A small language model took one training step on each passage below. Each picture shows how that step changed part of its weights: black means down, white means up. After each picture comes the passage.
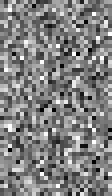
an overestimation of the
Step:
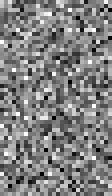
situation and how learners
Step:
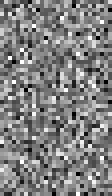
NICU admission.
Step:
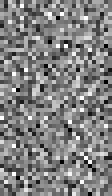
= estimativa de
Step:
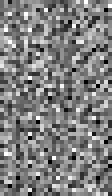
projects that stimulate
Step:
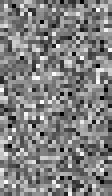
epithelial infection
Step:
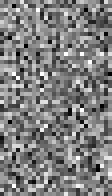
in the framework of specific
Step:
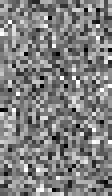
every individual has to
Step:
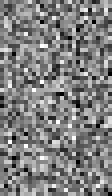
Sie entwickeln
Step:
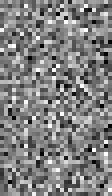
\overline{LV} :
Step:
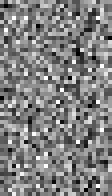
field theory.}. In the deterministic
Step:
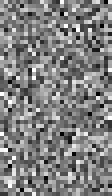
infancy complications,
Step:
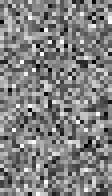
to properly record organizational
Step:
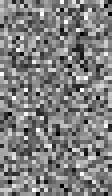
h, and centrifuged at
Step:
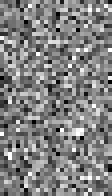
abierta, tras las
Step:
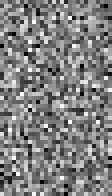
is necessary to remark that
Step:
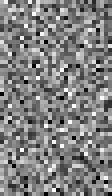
so'z madaniyatini
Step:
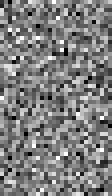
the above reported phase boundaries
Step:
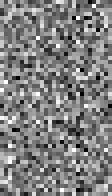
sampel bertingkat,
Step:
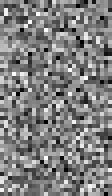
patient care. A new
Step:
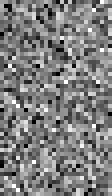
measure on the path integral
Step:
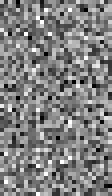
those we seek to serve.
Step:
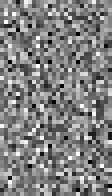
Unfortunately we do
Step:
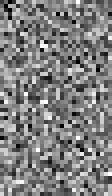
data processing techniques in
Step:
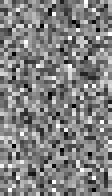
estimation. Specifically,
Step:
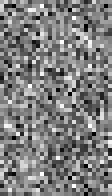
original factors that were
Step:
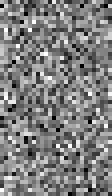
BS, the UL transmit
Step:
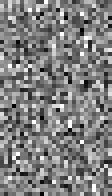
and $a_t$ is significantly
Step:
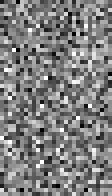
o concurso nacional para o
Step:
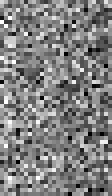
when the strength of the
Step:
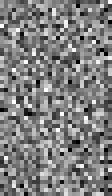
solvers and data for exact
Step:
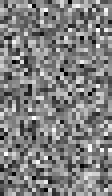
(SAW). This combination
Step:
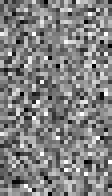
evaluării și
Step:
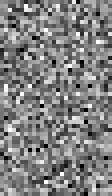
than gravitational always
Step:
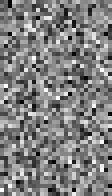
reflexão de que somos
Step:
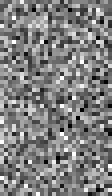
Science Vol. 3,
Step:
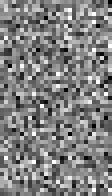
em geral compreenderem
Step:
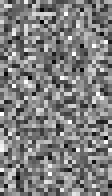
t - 1 \right) \cos
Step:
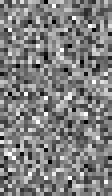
con mejores herramientas
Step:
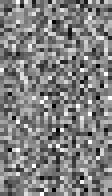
Stock - One Day
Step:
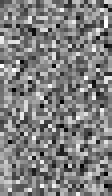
μm, layers zone
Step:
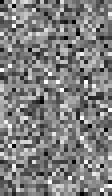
Gepner.} \endpage
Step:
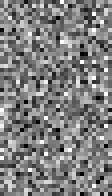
produits pour mieux
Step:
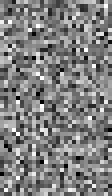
in turn have an impact on the
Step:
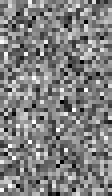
legais por parte desses
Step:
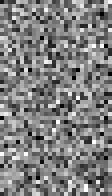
employment position after
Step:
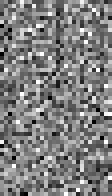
роста ВЗИР в
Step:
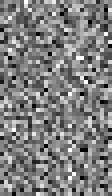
is not universally accepted
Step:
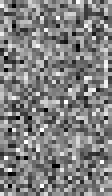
(Fagnelli et al.,
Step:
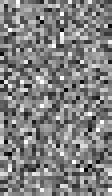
line). Only Compton
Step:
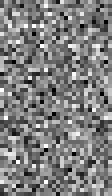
polarization fraction that
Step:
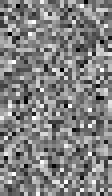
ve yalnızlık
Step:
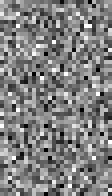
five areas namely
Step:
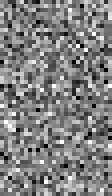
the mixed phase already
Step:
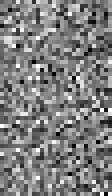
the total energy cannot generally be
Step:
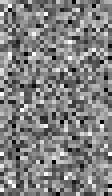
dizi filmde
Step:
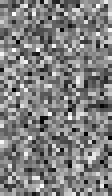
with the set of vertices V and
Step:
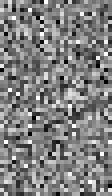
yang is broadly taken
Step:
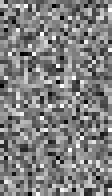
weak matrix elements of the
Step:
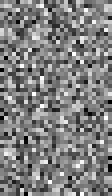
a diferença entre
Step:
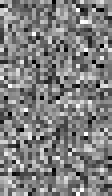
for a moment consider a case where
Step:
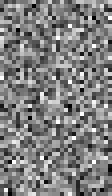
source software 3D
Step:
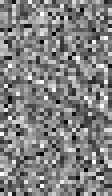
qanday shakllangani
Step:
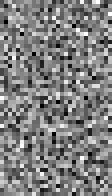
The contents after diluting
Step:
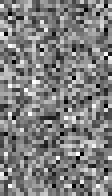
are commonly applied as
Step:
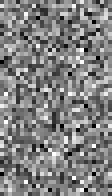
natural hydrological
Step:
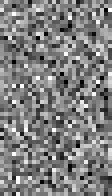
path between $s$ and
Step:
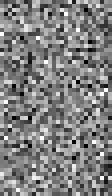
in SPEs). Each
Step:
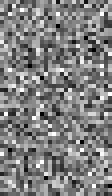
camera. The first approach is
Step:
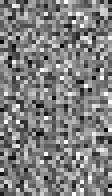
elementi potrebe po
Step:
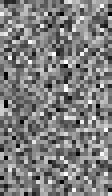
Gómez, M., &
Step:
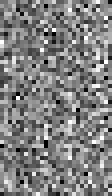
manifestada como miedo o
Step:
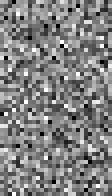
frequencies. In the
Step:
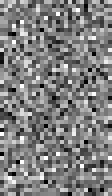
and discuss the limits of the
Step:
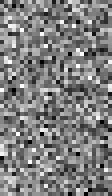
of the work lies in the fact that
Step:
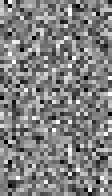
Pembangunan Nasional
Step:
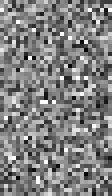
latency from all APs to
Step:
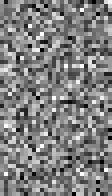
a people with theological
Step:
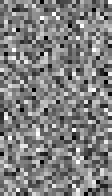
by linear-type with low
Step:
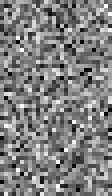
procedure should be done
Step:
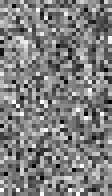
in the quality control of bulk
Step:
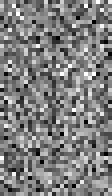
el sistema de regulación
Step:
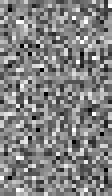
investment needs to improve
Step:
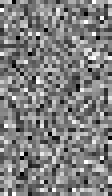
adjustment, and a
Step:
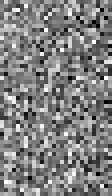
mainly due to their simplicity.
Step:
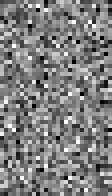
d = observed number of subjects not
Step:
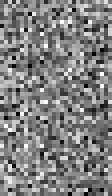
actions of the calculus.
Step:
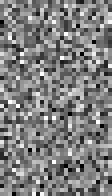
been incorporated into almost
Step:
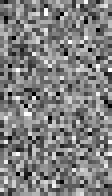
(for YAML-like
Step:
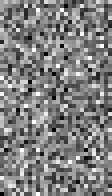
discussed. The simulation results
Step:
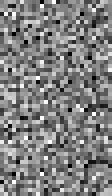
of the other, which is a direct
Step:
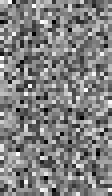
internet, pending
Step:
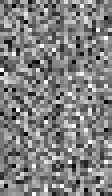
Gaussian random field
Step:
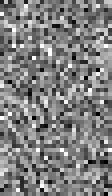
contributions. Note that in the
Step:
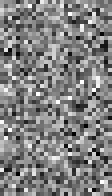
Xiangtan University,
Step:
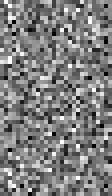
the printed list for known
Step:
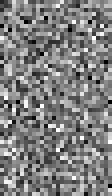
local surfactant concentration
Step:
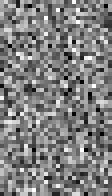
factor $\sqrt{N}$, the
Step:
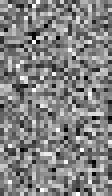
În: Materialele
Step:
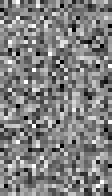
SD Mean SD
